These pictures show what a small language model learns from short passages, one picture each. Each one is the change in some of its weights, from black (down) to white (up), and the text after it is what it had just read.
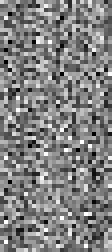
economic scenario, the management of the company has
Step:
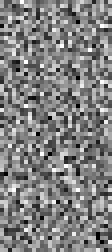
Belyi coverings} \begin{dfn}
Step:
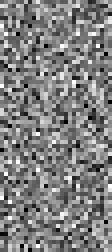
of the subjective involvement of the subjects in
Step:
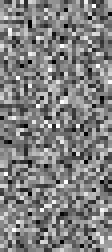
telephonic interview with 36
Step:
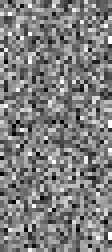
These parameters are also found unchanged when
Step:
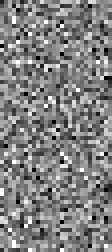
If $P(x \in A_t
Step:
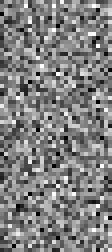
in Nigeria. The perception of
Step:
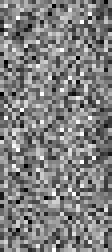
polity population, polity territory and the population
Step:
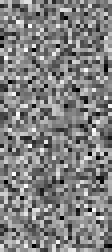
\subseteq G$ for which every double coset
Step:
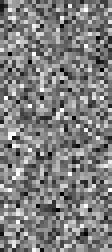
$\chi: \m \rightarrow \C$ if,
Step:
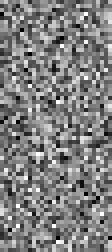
(1FPD-Proxy). We will
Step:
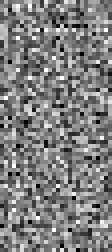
power $q\sup{m+1}$ in the
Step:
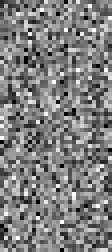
$u$ is a parameter that slowly decreases
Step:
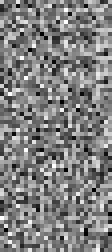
it is the closure of the operator $$ f\mapsto
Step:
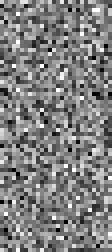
established them for domains with smooth boundaries.
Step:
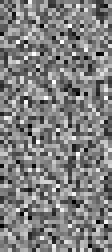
can cause blocks to fall off shelves
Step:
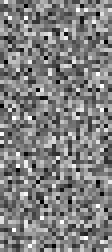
$\alpha = 0$ or $1$ Also it
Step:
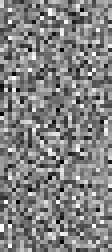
Motor condition Error signal
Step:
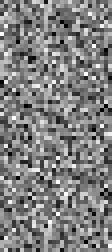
carbon stock in *Pinus
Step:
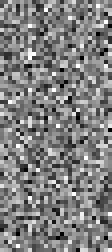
in the pancreas are destroyed
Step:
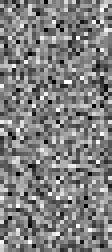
and stored in form of a dictionary
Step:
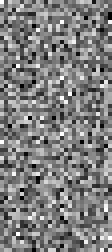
held in Natal, Brazil
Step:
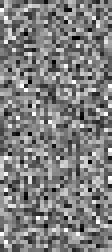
the choice of posterior transformation is determined through
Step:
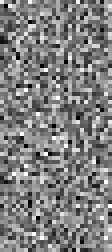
this story and has given it a materialistic
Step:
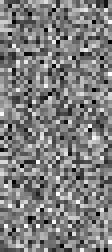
**multiple, multifactorial**
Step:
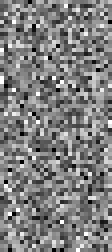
Here $d(x)$ is the unique solution in
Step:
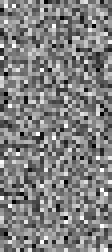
involved in the automatic identification of
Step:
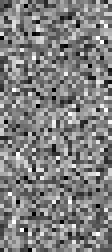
$\Delta_{sym}$ be a projective
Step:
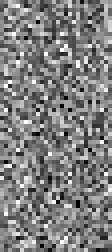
see \cite{Honda02}. But there
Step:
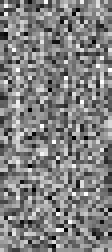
and automotive applications. In this work we have
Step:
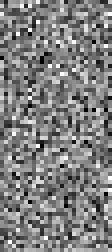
for the estimation of Prochlorperazine
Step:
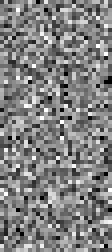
$x:I\rightarrow J$ such that on
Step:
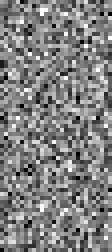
to be in between 1 and 2 of 12 as it requires
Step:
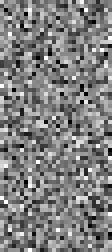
patients becomes even more important in the light of
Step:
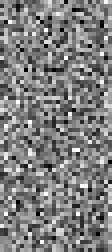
an eigenvalue. Considering the vector
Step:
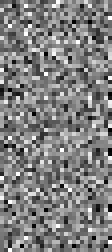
composition, which was the main goal of this study.
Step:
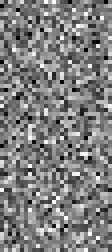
\item Let $a \ge b>0$. For
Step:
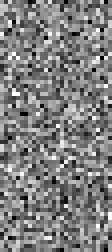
is a Yetter--Drinfeld module over
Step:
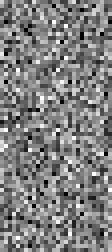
risk from external impacts, especially in respect of
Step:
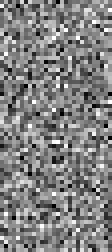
addition to these, the ToricQuiver
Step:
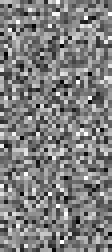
(multiple) $q$-integrals for
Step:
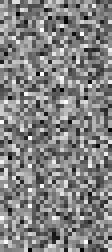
the widely used linear regression model. GLRM
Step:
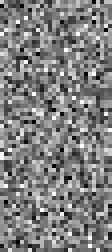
Marxists, they were accused of making
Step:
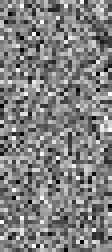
by contrast, it is necessary for to suppress the
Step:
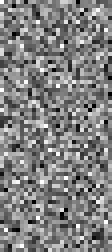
the future well-being of their family and
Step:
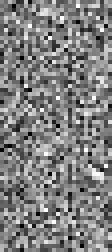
it is submitted to the server. In our
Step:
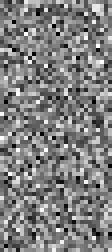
of our experience" that does not affect main results,
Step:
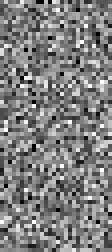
are assuming that $[N,a]=1$
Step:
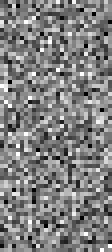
some henselian local field $F_\alpha$ by
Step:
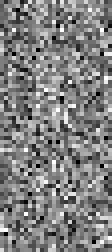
and RDN [8] adopted the
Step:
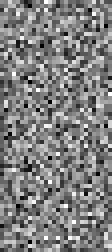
AKI. The findings highlight that maternal and
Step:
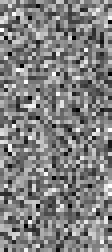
Personal Information: Presentation of the
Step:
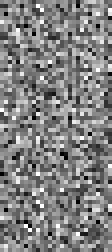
observe are some properties that are satisfied by
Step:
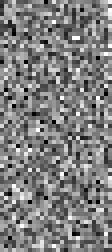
estimates and combines M branches,
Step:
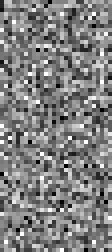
b) Students from non-English
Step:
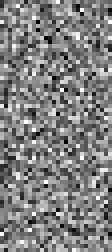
and Ivan \cite{GI}, which in a
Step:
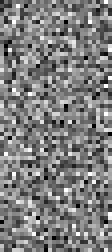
be a Borel Markov process with state space
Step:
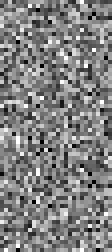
very soon. - Every state must establish an
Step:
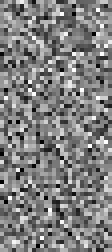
dabei auf eine $9$
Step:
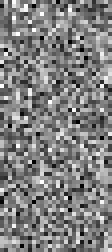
serial port and initialize Pin modes,
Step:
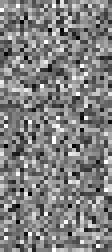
different compared to MUGS. For
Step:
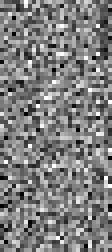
one of the child is a girl of a given
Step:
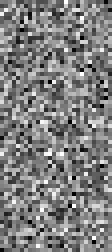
Machine Learning and Deep Learning
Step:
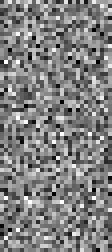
to an unknown writer, is as follows:
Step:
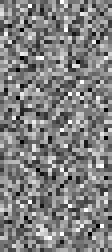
Teacher-made Mathematics Test for
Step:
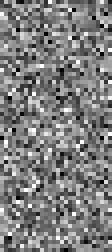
Other Copenhagen Other 19-23
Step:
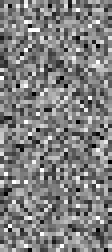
one. To overcome this weakness, other solutions
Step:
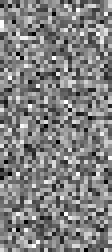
to a class of compact algebraic spaces, where algebraic
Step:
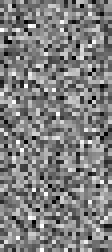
used for EPE in each of the cases was
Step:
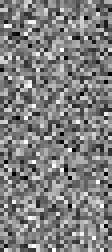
Mathematical Sciences, Nanjing Normal
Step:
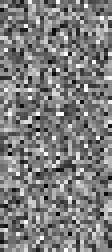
the first 48 hours compared to intravenous
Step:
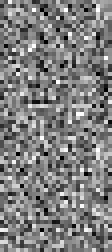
possible dimerisation of the dye on
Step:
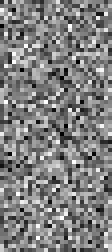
single form and model. In particular, D.
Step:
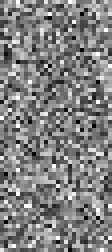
forces. In other words, a learning game is
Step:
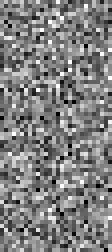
\varphi_1, \varphi_2,
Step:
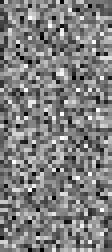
celebrated result by Murai and
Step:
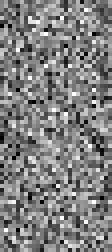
to harden after casting, covered
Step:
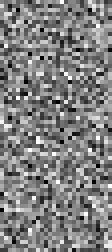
al., 2016). Therefore, as urbanization
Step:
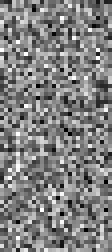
other hand, $$ f=\sum_{\nu
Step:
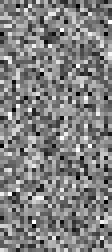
\section{Monte Carlo simulations}
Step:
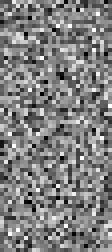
in addition, to massage newly born
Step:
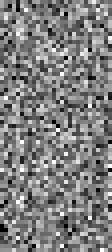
is, $K$ is a right triangle). Then,
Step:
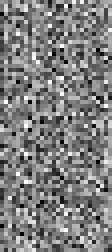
area concept. LITERATURE
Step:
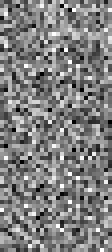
graph \cite{Emms06},
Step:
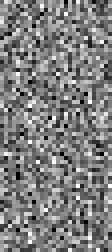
and only if they lie in the same orbit.
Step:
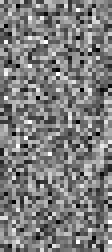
one); it follows that the bound is uniform if
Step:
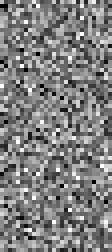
potential for significantly increasing mechanical properties such as static
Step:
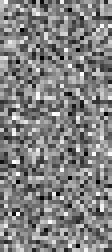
Kumar and Jaya Shradha
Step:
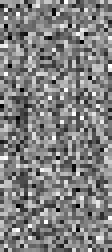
line current which is modelled as an external current source
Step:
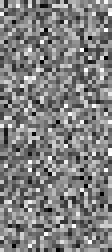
1 Unchanging > 1 Declining
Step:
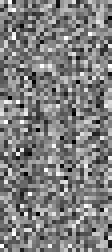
the coefficient of $d^n$ is at most
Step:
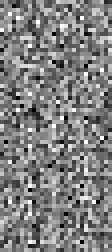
than once to successfully complete the entire
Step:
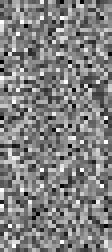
to find \begin{align} \begin{aligned}
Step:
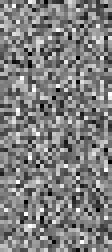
climatic conditions and management practices implemented in that
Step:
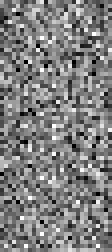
to universities across that continent. In
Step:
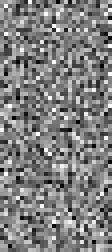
failure mode of the investigated welded
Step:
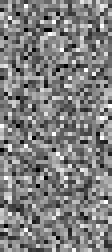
thief threw the thick cloth
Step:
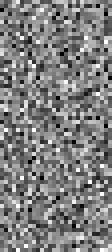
order in $h$ for $h>0$ small
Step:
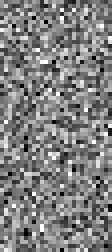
$a$ is of type $\gamma_m +
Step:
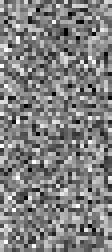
is a widely used model in quantum mechanics
